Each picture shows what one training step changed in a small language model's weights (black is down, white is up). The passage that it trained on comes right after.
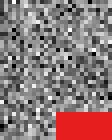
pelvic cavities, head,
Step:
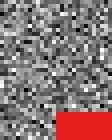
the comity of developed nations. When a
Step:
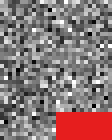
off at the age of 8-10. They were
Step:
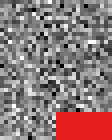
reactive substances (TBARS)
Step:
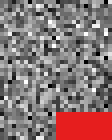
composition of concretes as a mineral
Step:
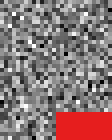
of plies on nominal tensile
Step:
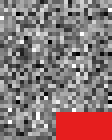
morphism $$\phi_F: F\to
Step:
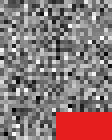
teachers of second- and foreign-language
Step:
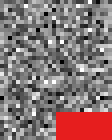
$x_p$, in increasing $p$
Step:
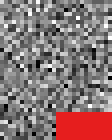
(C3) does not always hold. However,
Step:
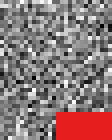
consider a modular form of weight $4k$
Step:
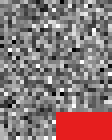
$w$ of the curve complex, then $P
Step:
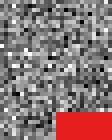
al., 2013), and ecological conditions
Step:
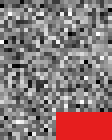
course was adapted to the needs of each
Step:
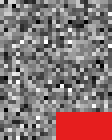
the local right hand vectors ${\bf b}={\bf
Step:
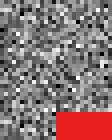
of Bergen, University of Bergen,
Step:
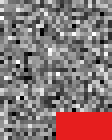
{}; \node[isosceles
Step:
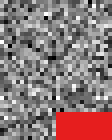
various real-world scenarios, including
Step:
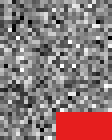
a non-local corrector, it is proved that
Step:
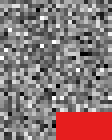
short cubit was instead divided into
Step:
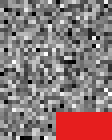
and \ref{def:uni_cont}.
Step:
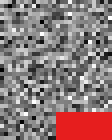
the terms that index it to be related to one
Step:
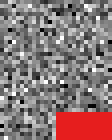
life cycle assessment (LCA) of an
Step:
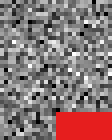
a ring, $R\subseteq S$ a
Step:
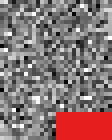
t \leq m-1, 1 \leq i
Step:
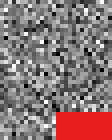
construct a special family of dominant traveling
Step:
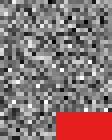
$$ which is the weighted colimit
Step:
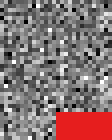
ordinary nodes. Then we verify that
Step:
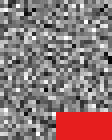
than for x_{AE2} . This
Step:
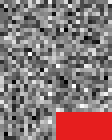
by mid-century, China will
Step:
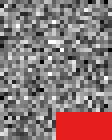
textile export while the inflation rate
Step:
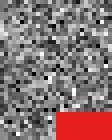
Since $f$ is globally representable
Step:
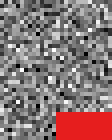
following linear operators. \begin{enumerate} \item
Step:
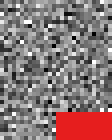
the intersection of machine learning and
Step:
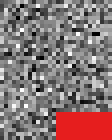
together with (\ref{g9}), shows that
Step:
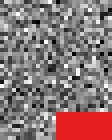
determinantal, since $C$ is.
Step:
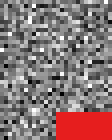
that the cardinality of the sets
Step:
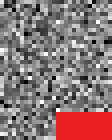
henceforth that $K$, which has finitely
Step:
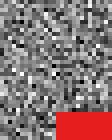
a investor can change her perception of
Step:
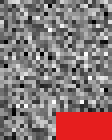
is high with weighted score of 2.52.
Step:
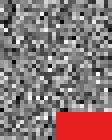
simply identified at the purely functional level.
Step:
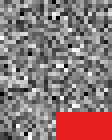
querying and manipulating the AST
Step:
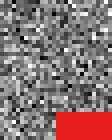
procure from third parties, and which
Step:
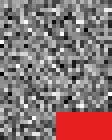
put 1 ml in a test tube.
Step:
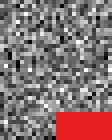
polynomial subring $k[x, y,
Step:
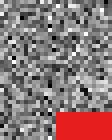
G7 to G20, some management reforms within
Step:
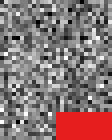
in the country. In 2024, the
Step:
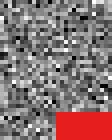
and 6.2]{Egge}, the number
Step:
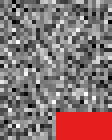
role, see also \cite{GHL}.
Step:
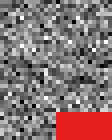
polymers (MIPs)
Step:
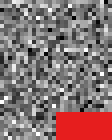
Our approach requires to choose a primary
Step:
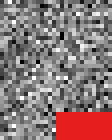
the Urhobo language has three syllable
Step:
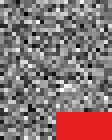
with a Young diagram which is a collection of
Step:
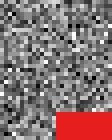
with clay and af-AlCl
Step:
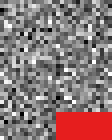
get the monodromy matrix for the quantum
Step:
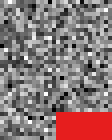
остаток от
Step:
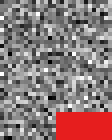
satisfying $\gcd(r,s)=t$,
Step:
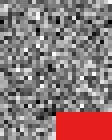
\endproclaim \proclaim{Corollary
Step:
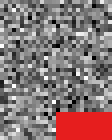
the current paper. Though the original conjecture
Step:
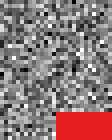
\centerline{\bf {Tam\'as
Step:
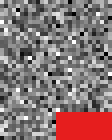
the relationship between leaders' accountability and
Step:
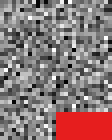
[string] msg* string
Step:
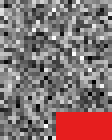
solutions. The polarographic reduction of +6
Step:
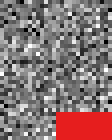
simple topological group. } \bigskip The paper
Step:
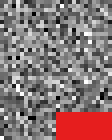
programme. At the national level, a
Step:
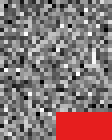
$\Phi$ with sufficiently small spectral norms
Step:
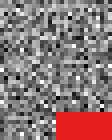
effective in removing the blockages in the
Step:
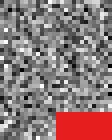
= \Lambda(\kappa)\ $ may be chosen such
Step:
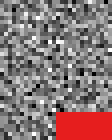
C.R.Reddy College of
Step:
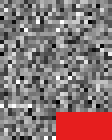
secondary and the primary data sources had been
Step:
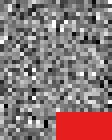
Power Industry Standard of China
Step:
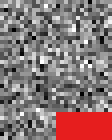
thanks to the results of Holmann (\cf
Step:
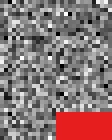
Junction, NJ) was used to
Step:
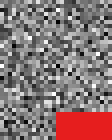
internet humour among many others, such
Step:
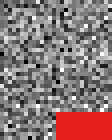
or variables. As a result, adding
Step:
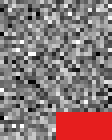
as they focus only on relative ranking without crucial
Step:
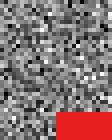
fifty objects were inserted at a time to
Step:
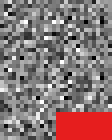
$$ \Omega / X_k $$ contain
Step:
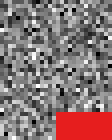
Positive correlation in spearman rho data analysis
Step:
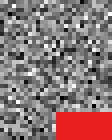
there are misunderstandings with regards to the
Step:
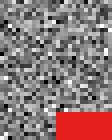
\end{enumerate} Then there is a unique,
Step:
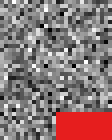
contained in X , respectively. Definition
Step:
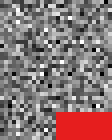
parameter identification and model validation of the
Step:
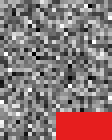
produces increased rigidity in the system,
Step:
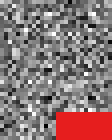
is a universal dynamical behavior of nonlinear
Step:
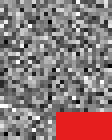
splits in a wide variety of
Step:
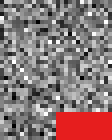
materials in Dutch. Nadine
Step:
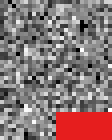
Y., Yao, Y., Chen,
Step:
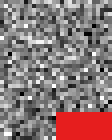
itself is all-embracing and
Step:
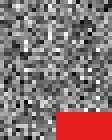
plots that LAP tends to recover
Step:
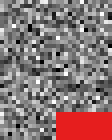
it has insufficient natural resources to fulfill the
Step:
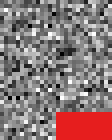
and produced all figures; HH performed
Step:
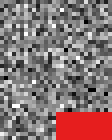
are given in Table~\ref{TableI}.
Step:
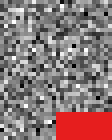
consecutive times. 01. Acid
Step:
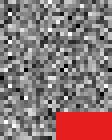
Recently, "NSERC and
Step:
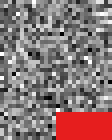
were considered significant growth. Grams stain and
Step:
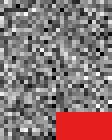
with $\mathcal R$. For the proof of
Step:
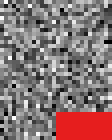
An evaluation of the method. *Pain*
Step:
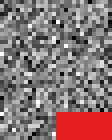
of detecting crystals of
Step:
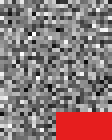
one of the key determinants of the growing
